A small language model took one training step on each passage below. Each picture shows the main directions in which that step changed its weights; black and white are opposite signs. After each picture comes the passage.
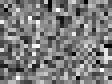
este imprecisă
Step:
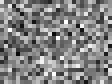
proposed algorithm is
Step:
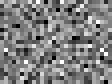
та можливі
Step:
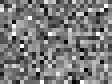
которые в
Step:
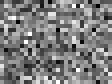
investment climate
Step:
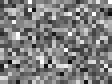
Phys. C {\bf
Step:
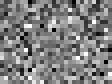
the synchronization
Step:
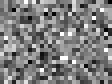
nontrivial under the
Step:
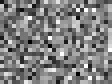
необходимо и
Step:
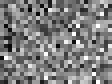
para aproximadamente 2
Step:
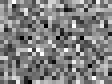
$\psi$, we find that the
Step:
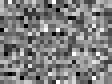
analytical approximations.
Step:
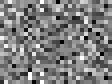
of the one-neutron
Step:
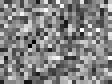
$i \in \mathcal
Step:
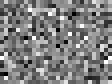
DNK bantlari
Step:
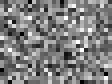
элементы и
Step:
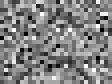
of Gravitation or
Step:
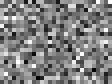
can not be seen in the
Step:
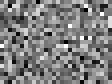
chance. We use a
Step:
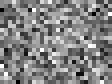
lack of magnetic effects which
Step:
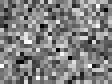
en esas pocas
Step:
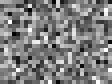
primera vez en
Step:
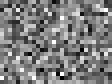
dass die Kinder
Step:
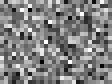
blue cells
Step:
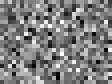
quadro de aço
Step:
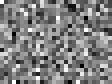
Land principally
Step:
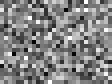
вартість 1
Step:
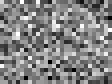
canonical simulations tend
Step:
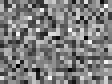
на интервале
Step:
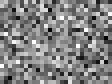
in the static, we
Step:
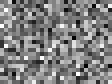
que sus futuros
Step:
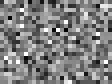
two-body density at
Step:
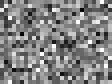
due operatori di cui
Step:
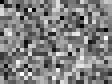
en desacuerdo En
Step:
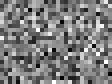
$\tau$. Each label
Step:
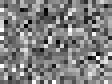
future to repeat
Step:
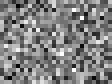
our analysis on exclusive
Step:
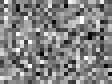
uning quruq modda
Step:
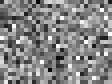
used to generate final
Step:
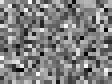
com as UBS e os
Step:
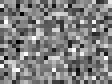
tizimlari orqali
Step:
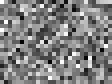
bo‘ladi. Bular
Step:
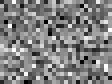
of bubbles.
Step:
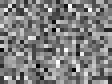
is a model of network
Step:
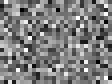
estado no conoce
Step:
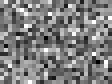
spatial symmetries
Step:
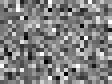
by a seasonal analysis
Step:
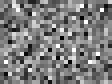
la educación
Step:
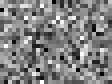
và chăn
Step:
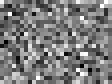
the vierbein field
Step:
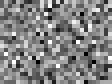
olması alınan
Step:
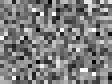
three implications:
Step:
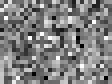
the unknown position
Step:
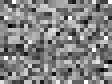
the non-Abelian
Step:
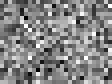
our simulations confirm that
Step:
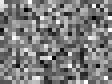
estrellas 87
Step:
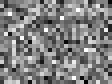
Swain SK.
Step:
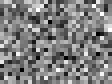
fanlar sohasida
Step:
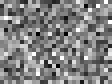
subtracted images have
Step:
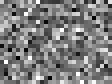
order to calculate the
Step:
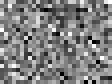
definite, we consider the
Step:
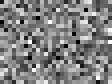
training of English
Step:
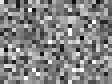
theoretical research.
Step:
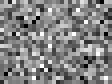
habido estudiantes
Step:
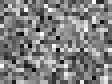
into AGB stars and
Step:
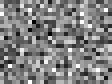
capital. Ela
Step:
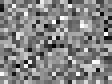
constants, hence
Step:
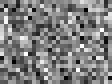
inson sog'ligi
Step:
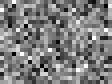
vide équivalent
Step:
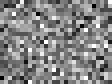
{\it CP} problem.
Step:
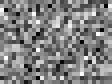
the extra dimension.
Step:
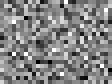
each simulation case: a)
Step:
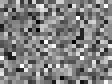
to the anapole
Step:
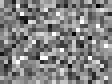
fermionizing the
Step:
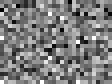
Achievements and
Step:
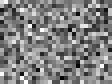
universes with radiation,
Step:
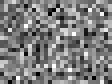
esga keladi.
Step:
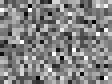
clouds. This
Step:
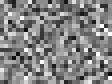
we confirmed the
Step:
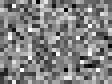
Section 4 contains our
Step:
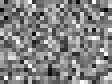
April Lestari
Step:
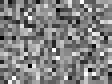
of the assistance energy
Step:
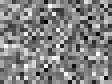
with possible intervention of
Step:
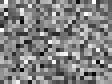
of times that node
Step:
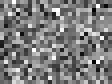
la evaluación
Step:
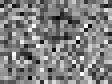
SME contains only
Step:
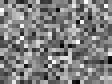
goals, and
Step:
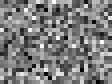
For more details on
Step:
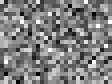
that the behavior of
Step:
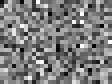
of the village
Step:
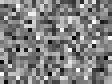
the point of view of their
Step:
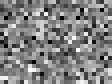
des opérations et les
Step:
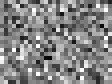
(d) frequency of
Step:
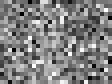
mecanismelor de
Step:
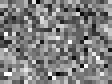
member to each participant
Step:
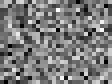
probabilities are
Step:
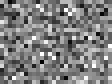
acompaña a
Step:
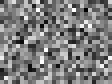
video darslar
